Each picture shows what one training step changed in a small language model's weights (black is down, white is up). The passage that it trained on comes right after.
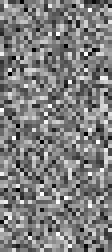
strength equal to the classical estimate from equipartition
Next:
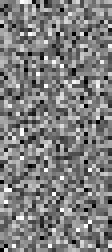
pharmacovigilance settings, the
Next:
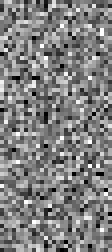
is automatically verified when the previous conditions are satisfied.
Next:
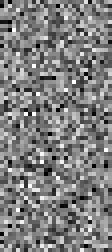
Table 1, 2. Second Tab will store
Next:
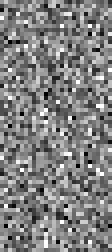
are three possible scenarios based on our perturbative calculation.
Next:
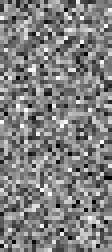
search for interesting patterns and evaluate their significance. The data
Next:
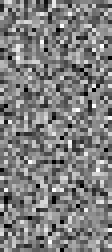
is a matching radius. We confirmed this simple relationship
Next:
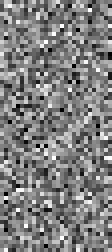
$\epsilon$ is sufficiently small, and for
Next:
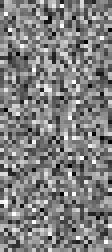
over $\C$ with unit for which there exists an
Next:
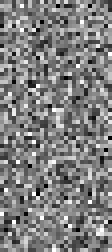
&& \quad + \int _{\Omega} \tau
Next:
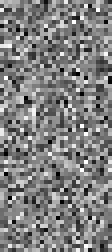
method for ground based exoplanet calibration.
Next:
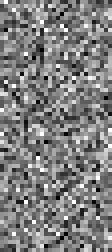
of speaking. Harmer also highlights that
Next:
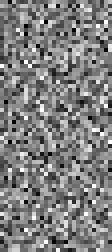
t' and established the following finite difference expressions for the
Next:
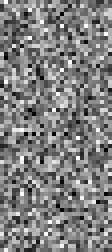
of a Navstar clock's frequency stability can
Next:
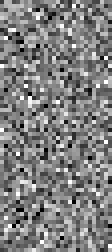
$b$ or $s$-quark (or from
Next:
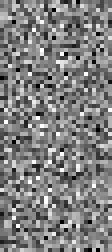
and entities is on a best effort basis,
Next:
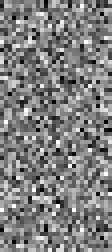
be sufficiently small so that the sphere $\mathbb
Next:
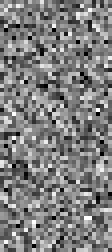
{\mu}$ of water in the tube;
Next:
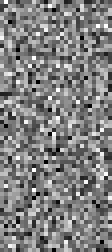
to develop efficient and highly flexible structures and strategies to
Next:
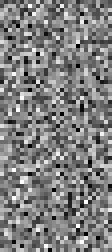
Berkeley ESC European Seismological Commission
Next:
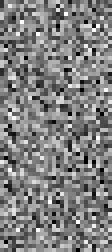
there were some inconsistencies in the
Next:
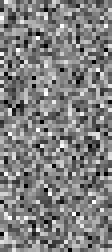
can be redistributed by wind and water,
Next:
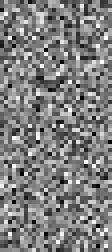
perforated plastered brick,
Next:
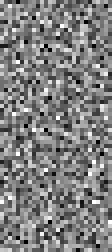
BIC modes. Here and below, we will focus
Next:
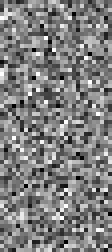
image and were absent on series of previous images.
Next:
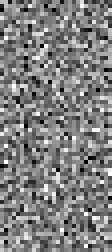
transformation (Horkeimer 1982). More
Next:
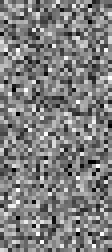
$A_{V}^{\sigma_x}$ denotes the
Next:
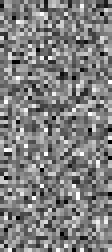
be closely related to the holographic principle,
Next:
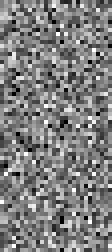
and the (factorial) structures change over
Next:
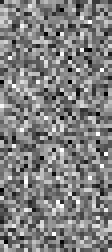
et al., 1999; Zander et
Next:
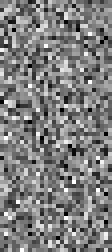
based on the research objectives. Data are organized in
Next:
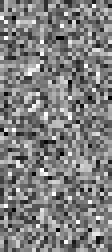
does not quite recover Schwede's theorem
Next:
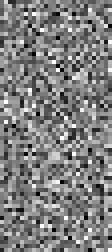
presence of Doppler shifts, assuming BS is at
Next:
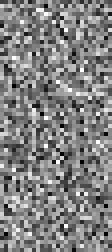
America; Ideology; Politics
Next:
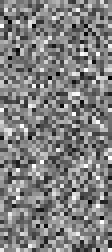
Farm of Department of Soil and Environmental
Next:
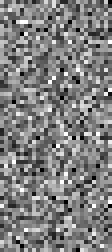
(spectra, structures, chemistry) with
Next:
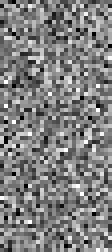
singular, but not vice versa.
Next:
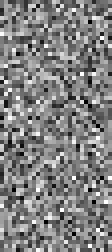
reduction \cite{kubo1}. Among the
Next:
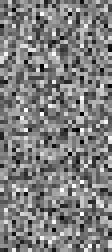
\end{cases}$. \end{lem}
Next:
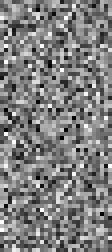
$HHCCDA$), $NMI =
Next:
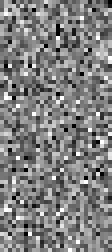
its width represents the EW uncertainty. At the same
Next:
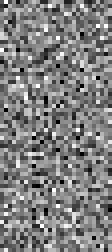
to consider general stratified spaces using only Lemma
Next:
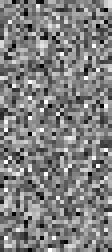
significantly affects post-harvest outcomes through
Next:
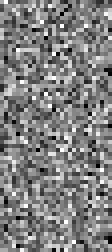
of the action of the second (right) operator in
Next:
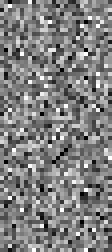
1 AGN identifiers of strong
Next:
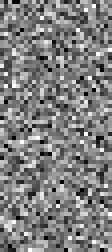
diagnosed of breast cancer for more than 2
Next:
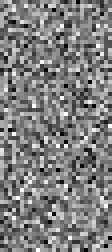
in education” (Broodryk 2005:
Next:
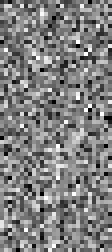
packet. If the packet is decoded
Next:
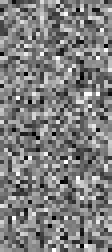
other models. However, we made good use of the
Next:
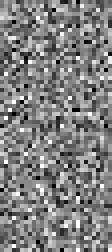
and spindle current. The sensor connected to
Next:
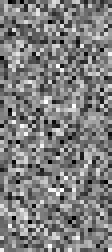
flow and meaning of communication intact while incorporating dynamic
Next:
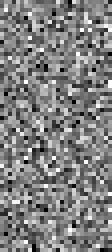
equivalent GOS Gasontvangststation
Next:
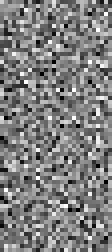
(c) threshold = 60, (d) threshold
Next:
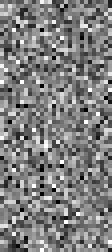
Clifford algebra is equal to the product of the
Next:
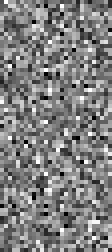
on packing size for spherocylinders
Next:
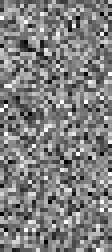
tool for promoting cultural awareness. It
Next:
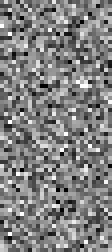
0.060X6$$ The factor scores of
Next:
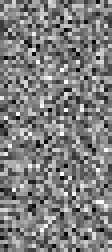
interests The authors declare that they have no
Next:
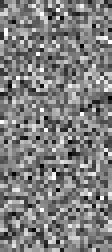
these subclasses contains what it has been called
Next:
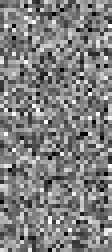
\item[(1-2)] If a curve be
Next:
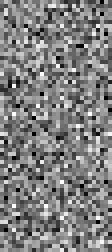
in the Weyl algebra $\C[\sigma]\langle
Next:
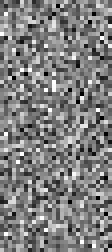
\cite{Harabula_2017}. As
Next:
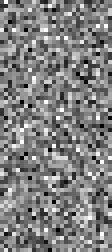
to analyse the images in different image processing techniques like
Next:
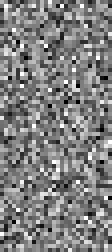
triples: those obtained from formulas (7) with
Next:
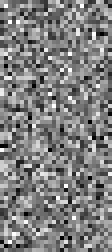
sequence type are given below $$\begin{aligned} x
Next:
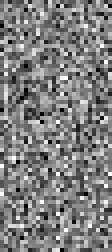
scientists have been carefully examining
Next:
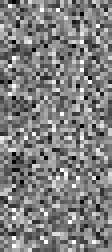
O - Other DISSEMINATION
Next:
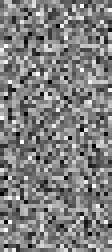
an application we give a simpler proof of a recent
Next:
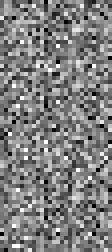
automatically true. So we only need to check condition
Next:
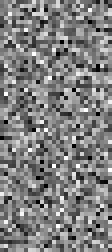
elements $s,u\in G$ such that
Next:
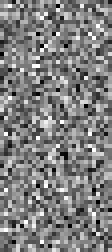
25 % MVC, the normalized RMS values
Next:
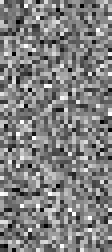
\emph{Besides the fact that the string
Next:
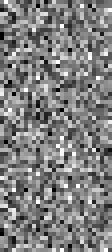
that is able to systematically control the magnitude of the
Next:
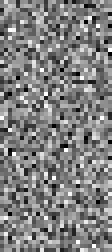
military reconnaissance, security monitoring and
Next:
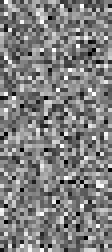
a chronic, disabling disease that presents with
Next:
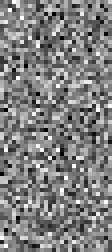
$E_X[]$ represents the expectation over variable
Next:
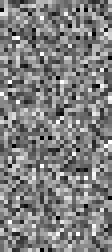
same predictive performance. At the same time,
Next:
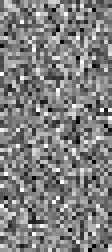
the current situation, leading to frustration and
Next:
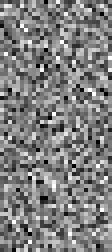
note that the lower index $c$ in the critical
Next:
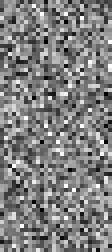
mostly based on the principle of local search in the
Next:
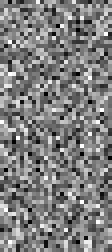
communication and interaction between adult educator and
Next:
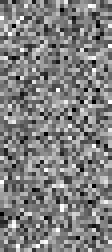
n -fold Smarandache fantastic
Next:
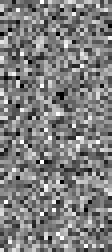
Fig. 7. Phase current vs time,
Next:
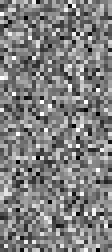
$S^r_N$ denote a random sample
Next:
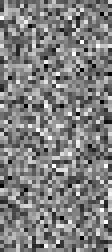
tool to validate the effectiveness of these features. The
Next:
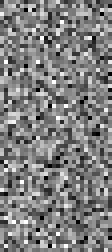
so we can rearrange $\xi_{j}$
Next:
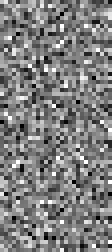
of Physics and Astronomy, University of
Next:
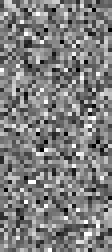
therapeutic approaches. Traditional
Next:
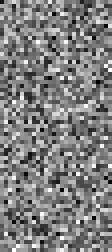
the decay phase is imparted both upon coupling
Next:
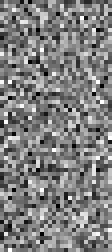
emphasis in learning becomes obvious by examining his perspective
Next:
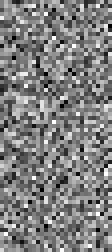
inclusion in India. The study noted that financial inclusion has
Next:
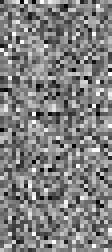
L. Denis \cite{denis}.
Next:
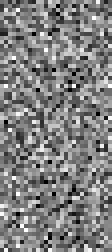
conventional options. We recommend augmentative CC
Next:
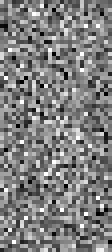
group 2 to 8 as treated diabetic control
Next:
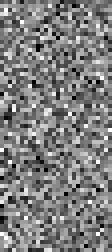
chirping the black solid line and the red
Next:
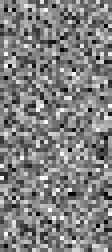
\end{figure} Finally, we also compare with
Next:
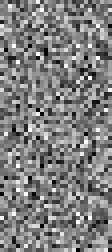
Often used to solve classification and regression problems.
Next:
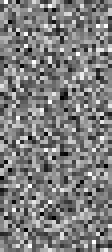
to model the geometry and the electrostatic field of
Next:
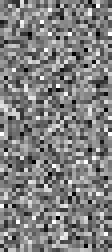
Killing form it does not have an extension to the
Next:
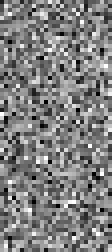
large turning points in the oscillator case. A
